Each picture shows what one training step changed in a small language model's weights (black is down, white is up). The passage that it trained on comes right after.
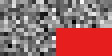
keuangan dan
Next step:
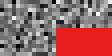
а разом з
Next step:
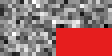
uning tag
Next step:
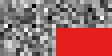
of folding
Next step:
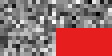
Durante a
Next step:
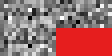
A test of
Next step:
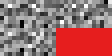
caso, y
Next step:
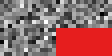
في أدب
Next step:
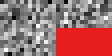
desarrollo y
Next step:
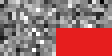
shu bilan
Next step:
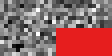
каби сув
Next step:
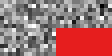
como base a
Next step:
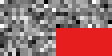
de David
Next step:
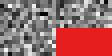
humano, para
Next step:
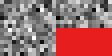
sobre lo que es
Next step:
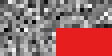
e de ordem
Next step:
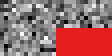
Respublikasida davlat
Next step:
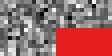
vor eine
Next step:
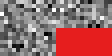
ва юқори
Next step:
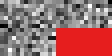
omil va
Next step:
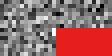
foram identificados
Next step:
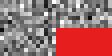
comparativo entre los
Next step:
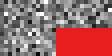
asosida kasbiy
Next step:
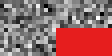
вреда и
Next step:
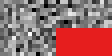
agama tidak
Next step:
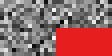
rus tilida
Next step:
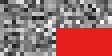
gerade mit der
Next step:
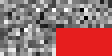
vir o
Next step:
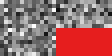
têm uma
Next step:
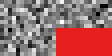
leitura e
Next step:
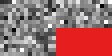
las empresas
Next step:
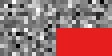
shu maqol
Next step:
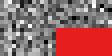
не «за
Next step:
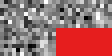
development to teach
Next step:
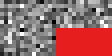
TSB ile
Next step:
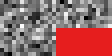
scientific research
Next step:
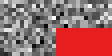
dentro de um
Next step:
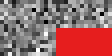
la autora a
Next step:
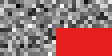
las prestaciones
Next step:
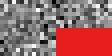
para incluir
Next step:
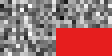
ou em risco
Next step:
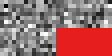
Rio Branco
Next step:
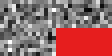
when studying
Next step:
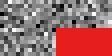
uchun optik
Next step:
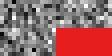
que, hacia
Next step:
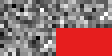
de manera
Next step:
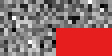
ва формали
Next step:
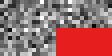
in natura para
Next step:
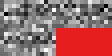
Ao compreender
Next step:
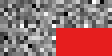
children to
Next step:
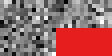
din interiorul
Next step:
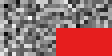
efeitos na
